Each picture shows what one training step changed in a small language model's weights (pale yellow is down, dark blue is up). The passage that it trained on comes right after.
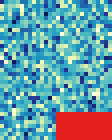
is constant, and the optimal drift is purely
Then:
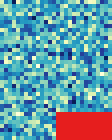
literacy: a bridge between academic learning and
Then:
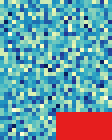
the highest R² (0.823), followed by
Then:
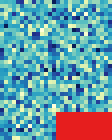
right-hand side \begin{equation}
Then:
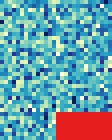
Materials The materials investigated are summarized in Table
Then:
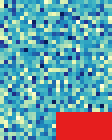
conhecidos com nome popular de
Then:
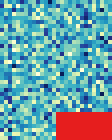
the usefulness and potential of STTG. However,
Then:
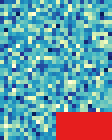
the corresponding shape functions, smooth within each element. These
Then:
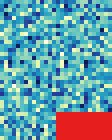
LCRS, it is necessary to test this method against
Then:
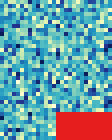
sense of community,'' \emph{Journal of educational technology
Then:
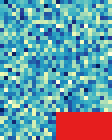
WS₂ crystals were purchased from
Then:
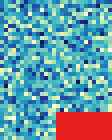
This tensor could have been obtained directly from the following gauge
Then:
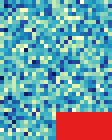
electrons \citep{Zheng2010}. The chemical processing
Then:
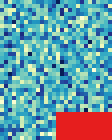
mean value for REM sleep in these patients is
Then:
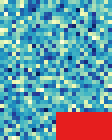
here, but there was a remarkable improvement in the
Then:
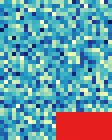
uncertainty-weighted average of the the two individual
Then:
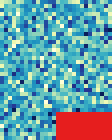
to Manuel (2016) is a set of regulations and
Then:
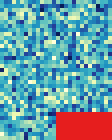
is balanced by a steeper heating profile.
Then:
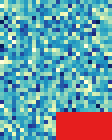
to move away from fossil carbon.
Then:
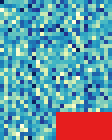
olarak, Mildred Hayes'in
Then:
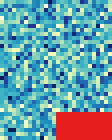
had a higher number of observed OTUs
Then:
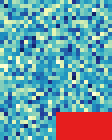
de difusión, no se utilizaron
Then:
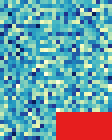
Jarque-Bera Probability
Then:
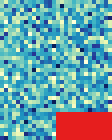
для збереження цілісності та
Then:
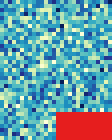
разрабатывать главные
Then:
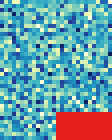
del diminutivo, es importante que en todo
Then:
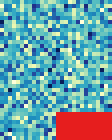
the physical interpretation of $\Psi_0$ and
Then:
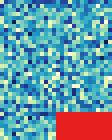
the spreading mechanism) while the importance of novelty is
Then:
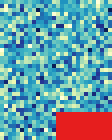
drenagem de tórax à
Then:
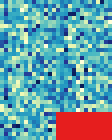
that when quark matter forms the temperature is so low
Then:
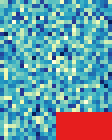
room temperature for a few minutes, then filtered
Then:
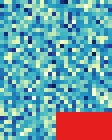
bangsa Indonesia. Nilai dalam sila
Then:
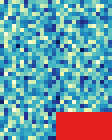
бўлган тебранма ҳаракатлар
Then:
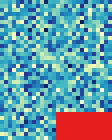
як важливий крок уперед і
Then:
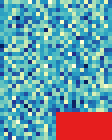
VaVal / CORDIS / RIV
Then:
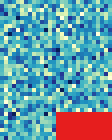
the *reference* (the ground truth),
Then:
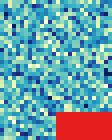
industrial and benchmark designs. \item We demonstrate
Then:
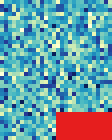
competence in both reading and writing the language. It
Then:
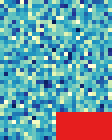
talablarni ta`lim jarayonida albatta
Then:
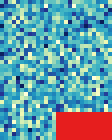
black holes decreases as $z$ increases both in
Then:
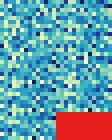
қила олишига қараб
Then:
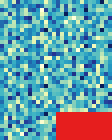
сыпатында соный
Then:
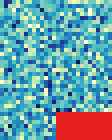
capture was assumed to proceed through elastic collisions of
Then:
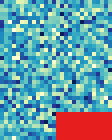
(71.67%) out of 60 did outdoor
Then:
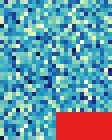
informatici utilizzati nel corso
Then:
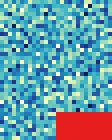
shown in the inset above. Reproduced from
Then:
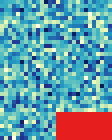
valence quarks, while the non-diagonal
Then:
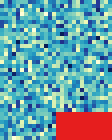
the halting of microcracks at defects.
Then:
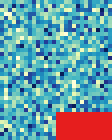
and J. J. Collins, Phys.
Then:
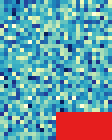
2%, which suggests a tendency within countries to engage
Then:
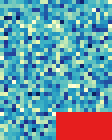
& linear volume stiffening of bulk modulus
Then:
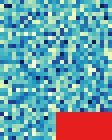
a terceirização é amplamente adotada
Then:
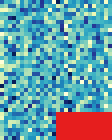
Analyse des indicateurs de l'achat
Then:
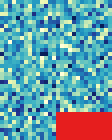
şəhərindən sonra 21-ci,
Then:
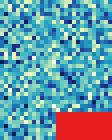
adalah dalam bentuk material yaitu
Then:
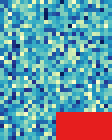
and libraries. Libraries constantly evolve
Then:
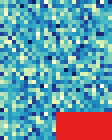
maktabka, ishga – ishka*. 3.
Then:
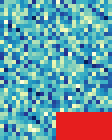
Education, Korea (South Korea)
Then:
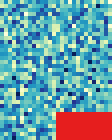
which they considered chemical enrichment of oxygen
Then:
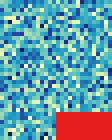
folgendermaßen: 61
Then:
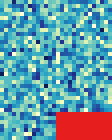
kasbi va uning mashaqatli va
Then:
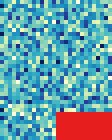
of the final point above, both of these levels of focus
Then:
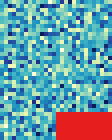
(și în continuare, cu privire la intrarea
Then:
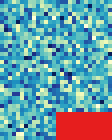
seek to marginalize any area. The exact cause
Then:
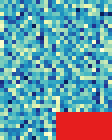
in Vizianagaram population in
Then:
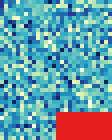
inflammatory bowel disease. 11.
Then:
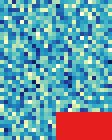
kitsch, abnormal, vague and
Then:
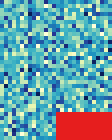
sind. Im vorliegenden Kapitel
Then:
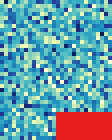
GITAM (Deemed University),
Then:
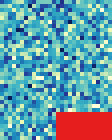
know that during the ripening process the coating
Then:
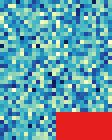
no exaggeration to say that this was one of
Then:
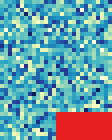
fundamental principle of EEG signals suggests that the captured
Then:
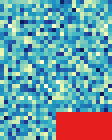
(CFD) is more cost effective compared to
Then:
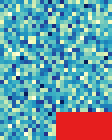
ranks). Let $r_i$ and
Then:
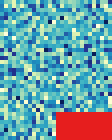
NMP. Joint SEM and AFM images
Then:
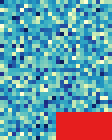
spin ensemble. Decoherence due to
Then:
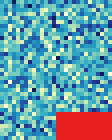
tuproq iqlimi sharoitida
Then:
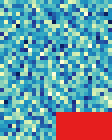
background events. Signal and background yields are obtained from
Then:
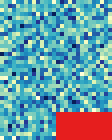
cadre opérationnel de la politique
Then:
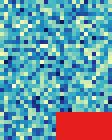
sir saqlashgan, sababi bunday
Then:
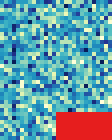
effect measure modifier. However, physical activity mediates
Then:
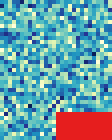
**Acknowledgments** This work was supported
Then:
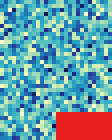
along the {annulus} %in the device is
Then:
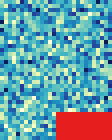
the absolute value of r_s is larger. The
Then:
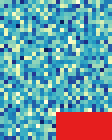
reditu Augusti ex Asia instituta
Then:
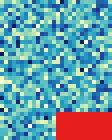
has been already noted from time to time in various publications
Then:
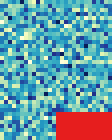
metacoxas. Figuras 3-5:
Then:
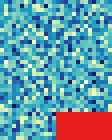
postmodern, constructivist, or pragmatic
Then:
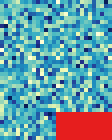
are scaled-down versions of quasars and
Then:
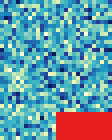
decays of the intermediate odd-odd nuclei.
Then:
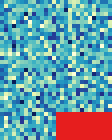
la dignidad de un ser libre,
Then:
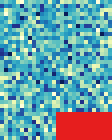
'70 y la restauración democrática,
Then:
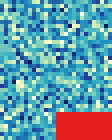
sports like dhow safari were relevant,
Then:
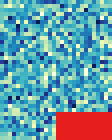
No. 5 : It displayed 100% activity against
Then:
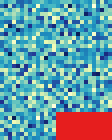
С. А. Немкова //
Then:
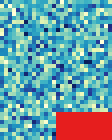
calibration we end up with $I_{\rm host}$
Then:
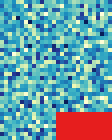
unlawful activities on social media by secondary school students in
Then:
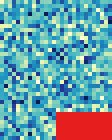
dealing with information systems. Discretization means
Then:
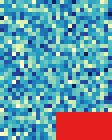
the second Umayyad caliph
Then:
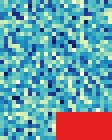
and analysis of hydrology and water resources systems.
